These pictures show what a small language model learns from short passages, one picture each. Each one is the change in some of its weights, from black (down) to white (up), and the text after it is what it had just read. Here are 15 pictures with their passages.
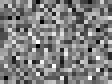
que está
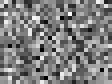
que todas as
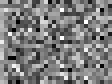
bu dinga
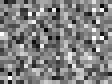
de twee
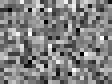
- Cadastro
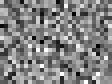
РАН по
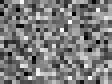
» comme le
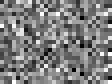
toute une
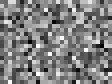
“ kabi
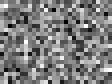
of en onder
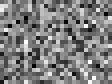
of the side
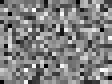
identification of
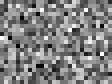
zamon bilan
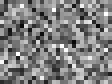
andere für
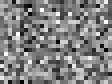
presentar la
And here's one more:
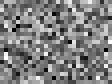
uma ideia
